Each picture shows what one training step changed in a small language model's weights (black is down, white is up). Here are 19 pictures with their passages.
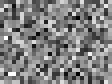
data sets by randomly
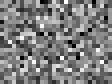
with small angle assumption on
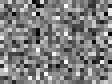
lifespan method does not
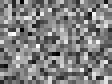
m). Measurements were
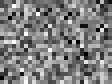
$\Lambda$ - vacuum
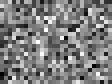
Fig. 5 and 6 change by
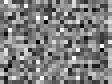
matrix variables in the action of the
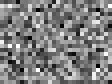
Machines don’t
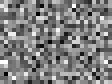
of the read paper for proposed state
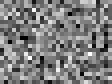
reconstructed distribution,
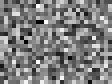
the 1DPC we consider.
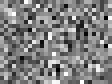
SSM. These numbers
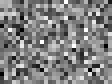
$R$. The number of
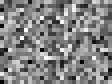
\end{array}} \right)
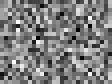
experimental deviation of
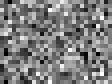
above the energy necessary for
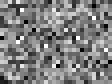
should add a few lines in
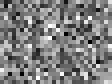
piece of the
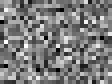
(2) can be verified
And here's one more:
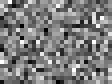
is small as long as the temperature is
